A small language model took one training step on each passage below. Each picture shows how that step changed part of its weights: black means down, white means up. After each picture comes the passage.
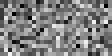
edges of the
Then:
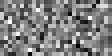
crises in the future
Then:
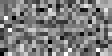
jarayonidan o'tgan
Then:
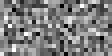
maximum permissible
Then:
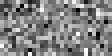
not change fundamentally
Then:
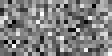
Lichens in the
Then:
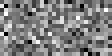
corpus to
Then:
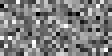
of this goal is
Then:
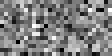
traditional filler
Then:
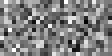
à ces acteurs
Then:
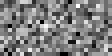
FAIR Data
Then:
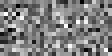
dependent variable in
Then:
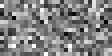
norması, p
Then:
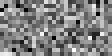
institucional legal
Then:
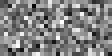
secret only consists
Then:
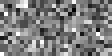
o Comitê
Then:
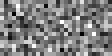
directly through the
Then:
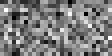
capabilities, and
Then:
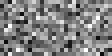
ia juga
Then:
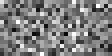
estudiantes no le
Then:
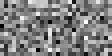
feeling was very
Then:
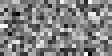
Strength 1.
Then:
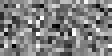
Ein Teil des
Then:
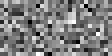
using the following tools for
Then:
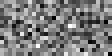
em quase todos
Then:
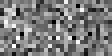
bo'lishi va
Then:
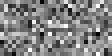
ideal in any
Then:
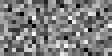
shed light on the
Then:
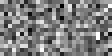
is a crucial step
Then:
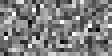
Ads mostly
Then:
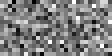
la persona no
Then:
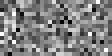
a way of searching
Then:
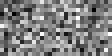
its implementation. In
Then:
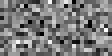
могут быть
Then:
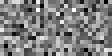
a prática
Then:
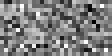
trapped charge
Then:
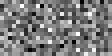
у больных
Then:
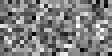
sand. The soil
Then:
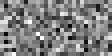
and economic growth interact
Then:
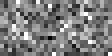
they aspire to
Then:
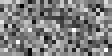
upper secondary
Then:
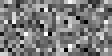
operator of an
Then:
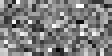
at different operating
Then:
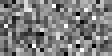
agentes deriva
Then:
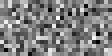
museu” que
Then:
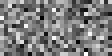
Pará, through a
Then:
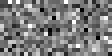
mean age of 37
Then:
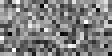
et al. reported
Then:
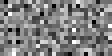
Construction and
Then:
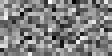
aborda o
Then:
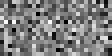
from a large group of
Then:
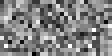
The European Union
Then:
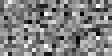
Acesso em:
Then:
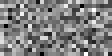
to be merged
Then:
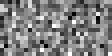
freestyle and
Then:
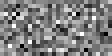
risks in connection
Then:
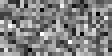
the development of companies
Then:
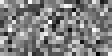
Formulation on
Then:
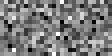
природного и
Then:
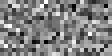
has a metal
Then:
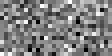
Background :
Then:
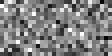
and palpable
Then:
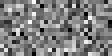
used for biological control
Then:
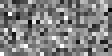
See Fig. 8
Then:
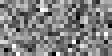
sustituyendo al
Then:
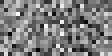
significant red shift
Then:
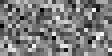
e cooperação na
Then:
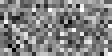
с Aspirin
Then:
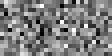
in RT observed.
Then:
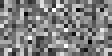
sie seien
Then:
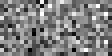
va amaliy
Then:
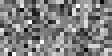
a really long learning
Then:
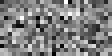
to nitric
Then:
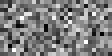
y curriculares
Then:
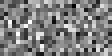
studied with a
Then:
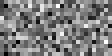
de la escuela
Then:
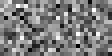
ham katta
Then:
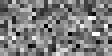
possible to understand the
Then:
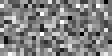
environmental protection or
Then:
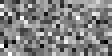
penelitian yang
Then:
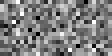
e serviços
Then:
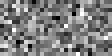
experts such as
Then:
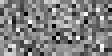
starting at
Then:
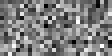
опыт. THE
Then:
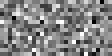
Caseros en
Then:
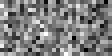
conc. HCl
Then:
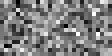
hired labor
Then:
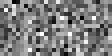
be improved. Figure
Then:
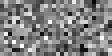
through the maximum power
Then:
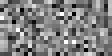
be translated in
